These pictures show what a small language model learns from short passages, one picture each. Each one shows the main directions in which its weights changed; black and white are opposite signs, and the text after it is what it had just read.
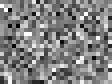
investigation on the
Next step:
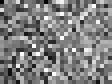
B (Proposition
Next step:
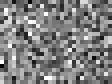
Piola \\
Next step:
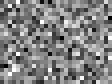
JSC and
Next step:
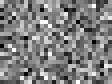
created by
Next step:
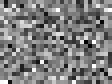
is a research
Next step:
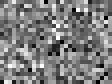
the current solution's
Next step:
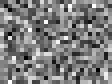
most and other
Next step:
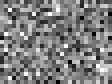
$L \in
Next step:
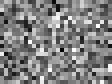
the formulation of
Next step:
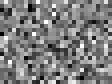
committed to
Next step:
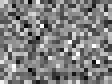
owners and
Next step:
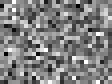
problem because the
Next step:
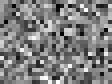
degrees in
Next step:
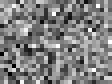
DNP is
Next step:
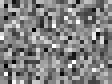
The strong convexity
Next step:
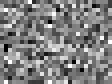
if } s
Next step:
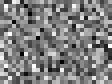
line containing
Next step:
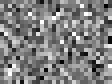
I have had the
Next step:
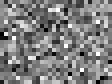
our objective is just
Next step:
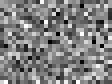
results begin in
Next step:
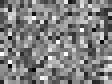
respond to the
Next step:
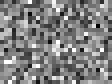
the other two
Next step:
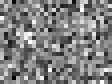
an area play
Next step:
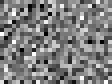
possibilities to
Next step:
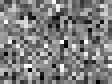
the algorithm’s
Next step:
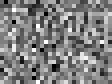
according to their
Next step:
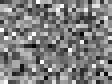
is not a
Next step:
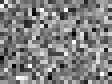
a striking
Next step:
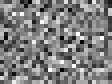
digitalization of
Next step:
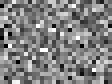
geometric subgroup,
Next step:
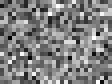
of the least
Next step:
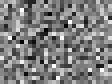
would correspond to
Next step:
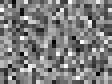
latter condition allows
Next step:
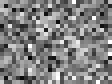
the multiplicative notation
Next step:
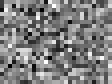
no significant difference in
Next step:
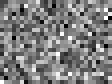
topological structures
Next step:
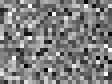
P$. We now
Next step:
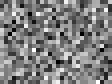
evaluation in the
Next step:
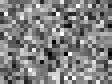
the field – here
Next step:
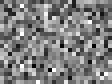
has an irreducible
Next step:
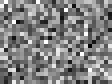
their valuable
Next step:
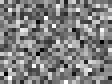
duals of such
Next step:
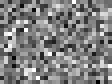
dynamic of
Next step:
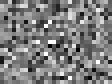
shadow of a
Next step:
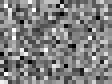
further studied. From
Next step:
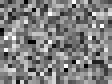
simulation of the
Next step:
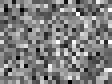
following equation:
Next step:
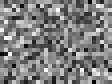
is a positive
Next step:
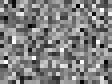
Proposition 2. Let
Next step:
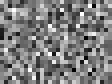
obtain sequences
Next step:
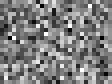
humanly power in
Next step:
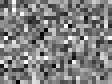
economical means
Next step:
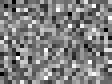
and combined
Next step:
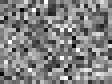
subalgebra of
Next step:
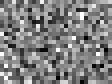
organizations like
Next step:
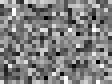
Education for
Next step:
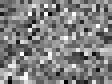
Select a
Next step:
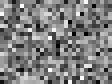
implies the existence of
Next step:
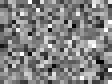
and energy needs across
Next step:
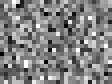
entity allows us
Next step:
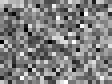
Item Pool
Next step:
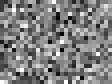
conclude the existence of
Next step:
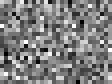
Detector and
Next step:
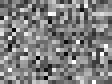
least one block of
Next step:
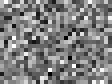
various effects of
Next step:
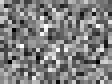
validate the
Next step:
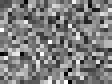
of this activity is
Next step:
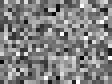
centre, in
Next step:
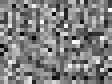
shift from
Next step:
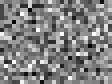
vertices is not
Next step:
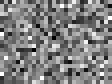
to buy
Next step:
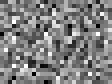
locally around
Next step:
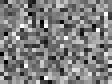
tabs were made
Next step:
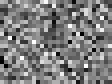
suitably large
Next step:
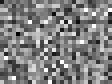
through Ideating
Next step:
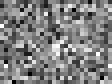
the maximal value
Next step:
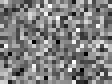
which was a language
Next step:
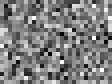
{\it Proof of
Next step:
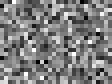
point to a
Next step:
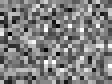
highly relevant
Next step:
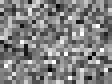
select the
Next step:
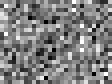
donc sur
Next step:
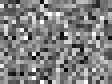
trends should only
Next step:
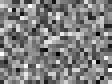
policy impact across the
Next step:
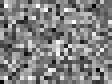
the same as defined
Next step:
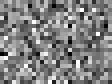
analysis of this direction
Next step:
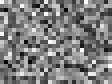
\beta -
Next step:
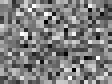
Then another tool
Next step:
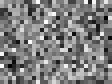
also participated
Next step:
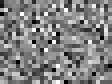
\epr In
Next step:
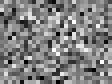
the deformed
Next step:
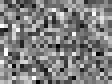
ordered abelian
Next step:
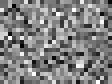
4 from the work
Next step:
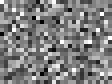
reduced variables to the
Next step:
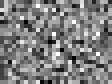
x as the
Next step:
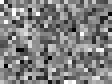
in making
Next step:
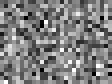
data were created
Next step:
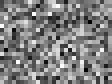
the signals approach
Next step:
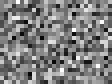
of Sec.\
